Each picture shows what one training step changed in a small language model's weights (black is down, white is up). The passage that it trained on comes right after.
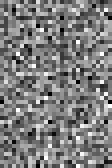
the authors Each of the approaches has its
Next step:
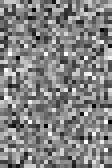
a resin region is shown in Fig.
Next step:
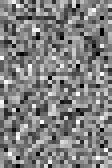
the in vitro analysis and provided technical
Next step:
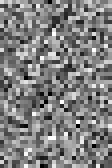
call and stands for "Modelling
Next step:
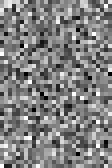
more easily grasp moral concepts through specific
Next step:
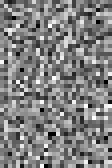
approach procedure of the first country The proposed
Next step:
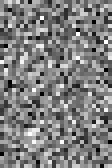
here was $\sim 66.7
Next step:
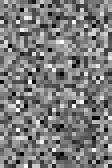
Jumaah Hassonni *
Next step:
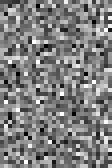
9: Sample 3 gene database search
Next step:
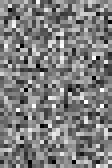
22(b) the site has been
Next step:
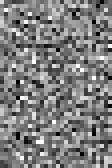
the oppressed, suppressed,
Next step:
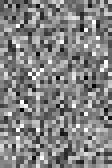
quasi-rent: - technological
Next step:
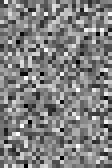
and rice crop result (number
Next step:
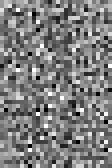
reflected throughout all areas of data
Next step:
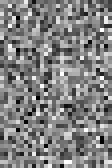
addition, the medical staff in the school
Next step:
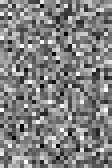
Schuster A.S.,
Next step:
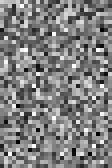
not been applied to them establish, before
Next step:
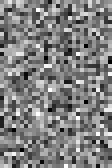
as a basis for comparison. The exercise
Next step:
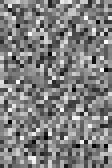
researcher used the Cronbach's
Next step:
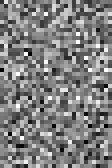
and elicit confessions from
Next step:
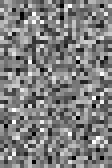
31(in Chinese). -
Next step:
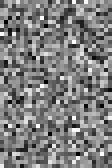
criticisms, we will consider ecological
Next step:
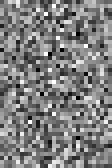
by working in line with where the business
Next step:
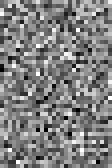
when needed, and facilitate decision-making
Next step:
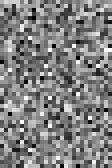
an international city. In the early
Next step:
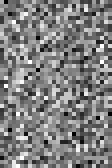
and sharing provenance information. We
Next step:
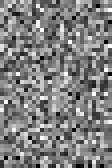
increase in the vibrational density of
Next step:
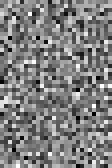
sustaining life energy, replacing a
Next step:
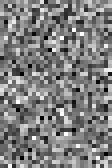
phosphorus, benzidine
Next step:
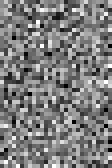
economy. This paper explains the need
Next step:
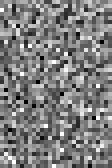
yellow-light reflection coefficient is illustrated by
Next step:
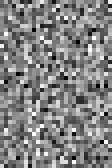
*Die Lehre von
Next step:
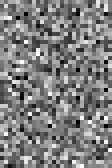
association between mosquito
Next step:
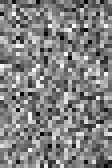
Conflict of Interest The authors
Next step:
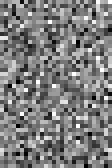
these problems the law is protected to
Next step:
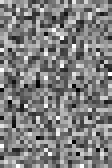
nature. The alkaloid forms a
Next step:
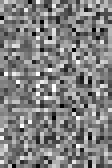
of electric field and surface current density of
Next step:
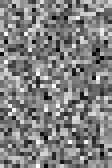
emitted in opposite
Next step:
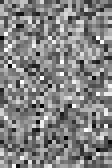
shows that African children are well educated
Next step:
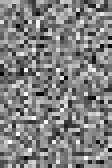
do the principles of Sharia Economic
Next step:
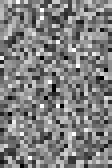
lab visits and informal catching
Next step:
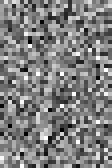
to listen in class or lack of
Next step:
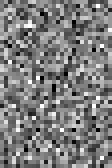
female) and (N = 6,
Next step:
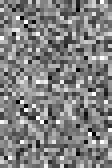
deeply understand the aesthetic
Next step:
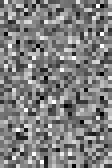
(with special importance to food security and
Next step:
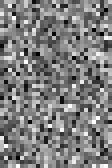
response, we formulated the following research
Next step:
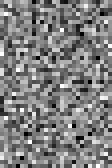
profile first, the course topics, or
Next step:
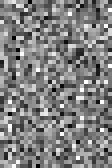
in Germany so far by my working,
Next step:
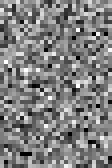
even more for environmental reasons. In
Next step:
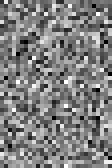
and at this age bracket,
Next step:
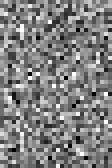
He believed in language:
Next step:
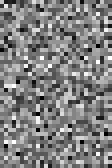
study was a retrospective data analysis
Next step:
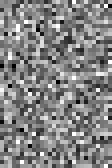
comunidades vegetales de
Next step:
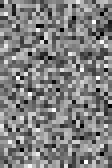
The most natural time-generalization
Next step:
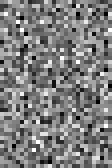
Packets Marking Algorithm
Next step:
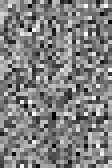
opportunities, fostering applications and processes
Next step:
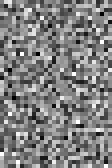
region, and produces agricultural products,
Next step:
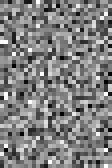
This paper describes an implementation of a
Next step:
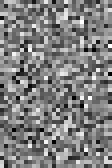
REFERENCES -
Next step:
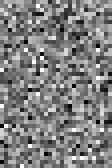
find economical solution for reduction dead load
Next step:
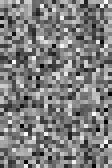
should favor China. Starting with
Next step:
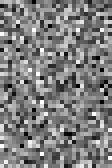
state? In answering this question,
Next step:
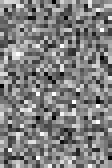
a careful and organized approach. I
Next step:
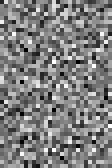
and validity of data exchanged,
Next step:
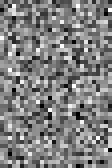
starting from design to acquisition of raw materials
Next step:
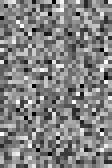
M/G and 15 individuals from
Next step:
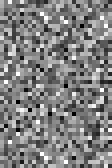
column (4.6 ID x
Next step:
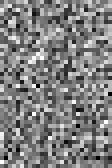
attributed to pollution in 2015 using data
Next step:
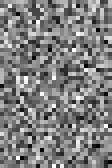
meet the requirements of class I, the
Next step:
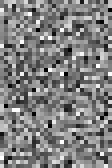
five years of her life,
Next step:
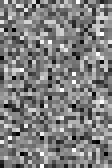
(supplementary. fig. 5
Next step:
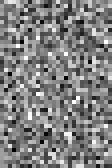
for wireless Inductive charging
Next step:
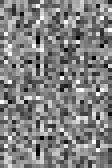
sensor networks in industrial monitoring systems are easy
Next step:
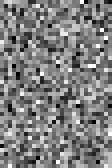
paper was placed in an oven to
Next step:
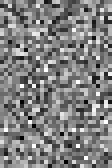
image data samples in figure 2. Both
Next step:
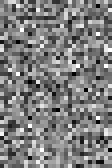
the insignificant influence of organizational commitment on
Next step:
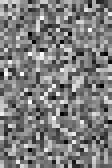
scratch Local Proceedings
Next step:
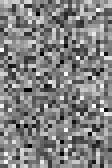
projects are too high [22] and
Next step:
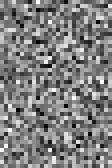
two adjustable positive parameters that control the
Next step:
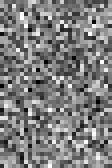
Teaching Vocabulary through
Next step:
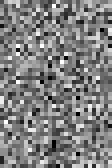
by a node determines its price and
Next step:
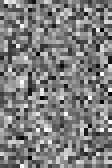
HUMAN SOCIALITY:
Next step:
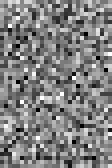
logical pathway through the library:
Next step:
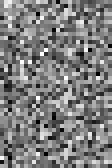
are restricted to simple oxide and
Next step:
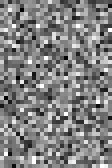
insofar as we fulfill our
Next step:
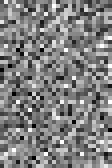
and natural disaster This scenario dives
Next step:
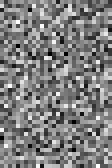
AEs were potentially the most severe
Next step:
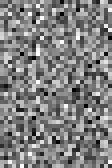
Maazoun et al.
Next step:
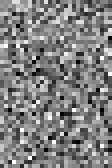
be taken in patients with a history of
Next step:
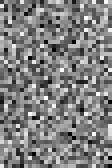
description, but it was not utilized.
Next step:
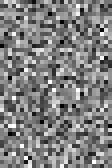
Hudders, S. De
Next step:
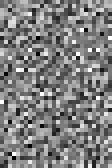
invert the EEQ of water bodies
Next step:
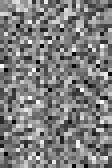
be poor if the hip
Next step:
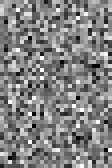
times on hybrid rice in
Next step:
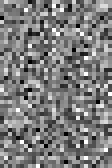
of 3.6 with the descriptive
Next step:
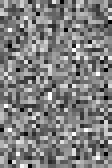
At the central office side, joint
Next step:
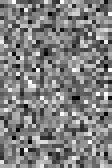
Ekonomi dan
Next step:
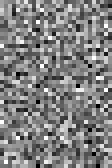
lifetime of both branches of
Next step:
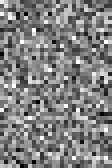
[2]. Plant derived natural products
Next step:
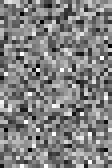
for each case, covering both the
